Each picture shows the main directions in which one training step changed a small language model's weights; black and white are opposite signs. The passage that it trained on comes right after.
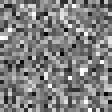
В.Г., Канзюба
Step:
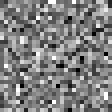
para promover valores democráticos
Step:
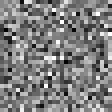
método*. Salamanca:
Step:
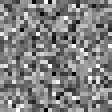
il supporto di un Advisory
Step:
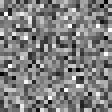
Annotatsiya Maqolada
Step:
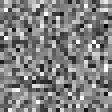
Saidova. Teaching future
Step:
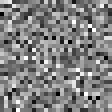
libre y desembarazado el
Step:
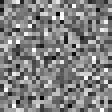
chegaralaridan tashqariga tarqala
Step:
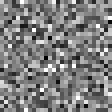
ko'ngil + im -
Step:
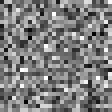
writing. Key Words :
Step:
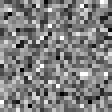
ишлов бериш максимал
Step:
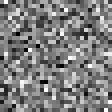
Antimikrob rezistentlik
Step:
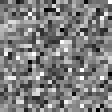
регионов растениями. В
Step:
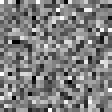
boyun bölgesine
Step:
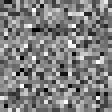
interés común. Esto se ve más
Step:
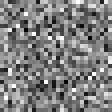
la Iglesia católica
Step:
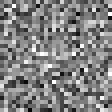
Tecnología de Producción
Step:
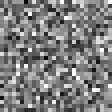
خلال هذه
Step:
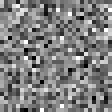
o'rtasidagi muloqot hamda
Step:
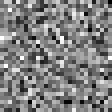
lugar de incorporar una
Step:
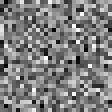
nuova dimensione scientifica a
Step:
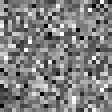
tomadas por direito ou força,
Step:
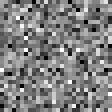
kell eladósodniuk
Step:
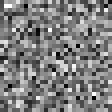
tashuvchilarining ishlash jarayonini
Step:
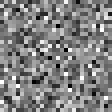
Турсунова, С. И.
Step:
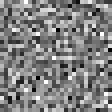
دارای تحصیلات
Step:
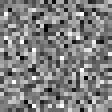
o temor daqueles que não
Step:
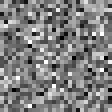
da criança, para propiciar, ou
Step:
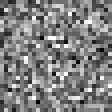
*Journal of Economics and Public
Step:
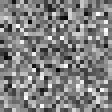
піна – Висока
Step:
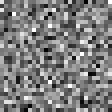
дочь, картофель,
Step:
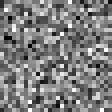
sifatidagi vazifalari haqida
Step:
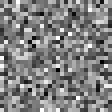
Está imaginando coisas como
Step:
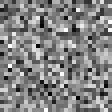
Rezept) gehört oder
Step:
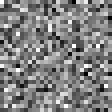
mezonlar tavsiflari
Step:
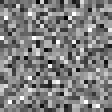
(со шлейфами
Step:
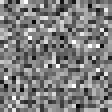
kecil. Keadaan yang
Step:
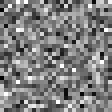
etish joizki, sharq
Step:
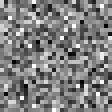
já que muitos governos
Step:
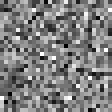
reforçou a importância do
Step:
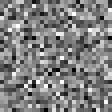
en el deporte, como en el
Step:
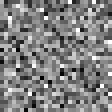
6. O‘zbekiston Respublikasi Bosh
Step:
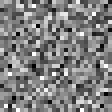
клеток покрыта тонким
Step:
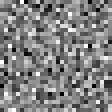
oshirilayotgan muhim vazifalardan
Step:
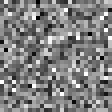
І. Крип'якевича
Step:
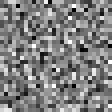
amerykańskiego –
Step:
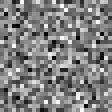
de la *Ortografía* de
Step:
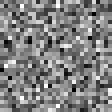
обусловленную плату.
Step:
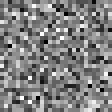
cocho. As amostras de
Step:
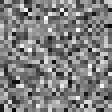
tecnologia que se apresenta. Na
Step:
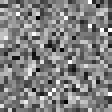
of the world Цели:
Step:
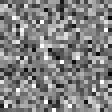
entității, de care
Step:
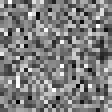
ser organizadas pelo Estado, mas com
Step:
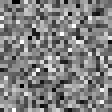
is devoted to the study of
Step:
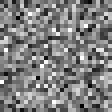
наукового опрацювання
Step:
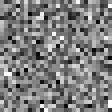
талқин этилади. Шу билан
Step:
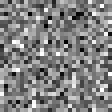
digital en la primera infancia,
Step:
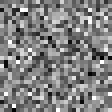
Av., Moscow,
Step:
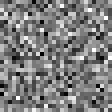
arte y la cultura en la salud y
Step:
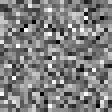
resultados obtidos na revisão.
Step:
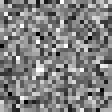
conjuntos habitacionais construídos
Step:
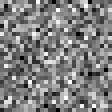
ish. Bularning hammasi
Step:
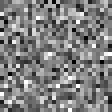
ha avanzado en el tema
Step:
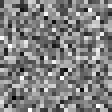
I.E. O‘zbekiston Milliy
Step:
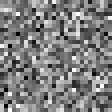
otra en coautoría, presentadas
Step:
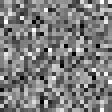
dasturiy vositalarni,
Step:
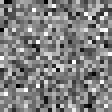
уларни кўриб чиқиш
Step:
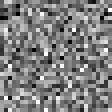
des apprenants. Pour
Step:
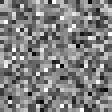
diseño solamente son replicados los
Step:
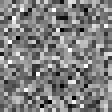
директори, E-mail:
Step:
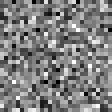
de los aprendizajes en el proceso educativo
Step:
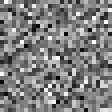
асистент кафедри
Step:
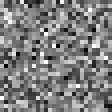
ранее выделенных из
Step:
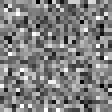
Artikel 9 Absatz 1 der
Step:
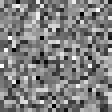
o'zaro harakati; -
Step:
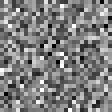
tezi. Aydın Adnan
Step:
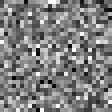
کو ٹھکرا
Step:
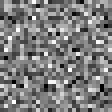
Essa pesquisa contempla um
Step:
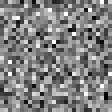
rady redakcyjnej na
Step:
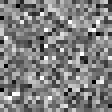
1 курса ТГСИ.
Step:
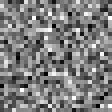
[11], культурной уни- кальности
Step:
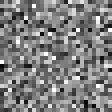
recente, com destaque para a
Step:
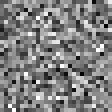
системе хозяйства;
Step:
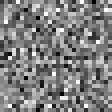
ta'sirini baholash; -
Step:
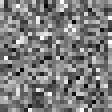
ingliz tili darslarida foydalanish
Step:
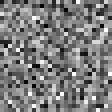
tasdiqlaydi. Ushbu
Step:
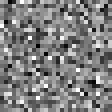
hamda strategik ahamiyatga molik
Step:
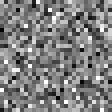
a un'attenzione per i
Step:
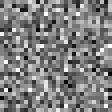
Sino, Alisher Navoiy
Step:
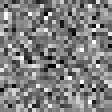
них оборонительные
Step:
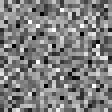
bilan ifloslanishi natijasida ishlab
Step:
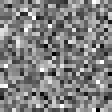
da produção dos levantamentos.
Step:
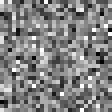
Não Foram quarenta e
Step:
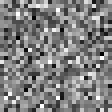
Ss X Ss Sporcu
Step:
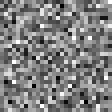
corolário investe mais tempo e
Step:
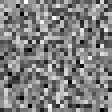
dapat dilakukan dengan memanfaatkan
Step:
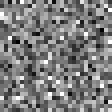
textos que visam apresentar
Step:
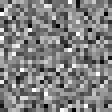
розробки та реалізації
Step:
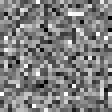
sé ed esercitarsi
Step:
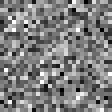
Für diese Anforderungen wurde
